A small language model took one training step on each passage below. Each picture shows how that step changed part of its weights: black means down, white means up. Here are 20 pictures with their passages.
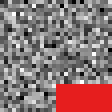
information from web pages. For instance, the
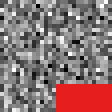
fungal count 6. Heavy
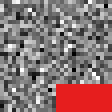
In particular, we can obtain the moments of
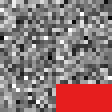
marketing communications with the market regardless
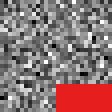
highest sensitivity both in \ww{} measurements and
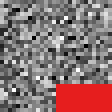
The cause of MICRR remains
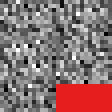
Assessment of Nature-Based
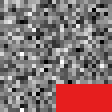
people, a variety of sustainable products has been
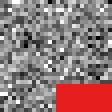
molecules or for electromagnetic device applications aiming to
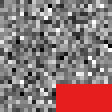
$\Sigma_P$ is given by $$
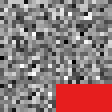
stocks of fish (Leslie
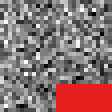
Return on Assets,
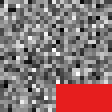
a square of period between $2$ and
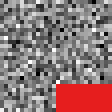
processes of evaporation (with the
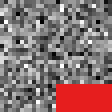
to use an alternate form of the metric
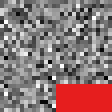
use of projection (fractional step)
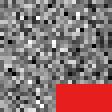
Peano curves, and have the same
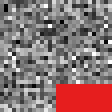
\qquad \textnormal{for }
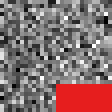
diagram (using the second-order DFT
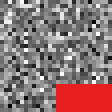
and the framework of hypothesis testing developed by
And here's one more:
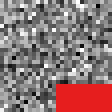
at the nucleus and one located
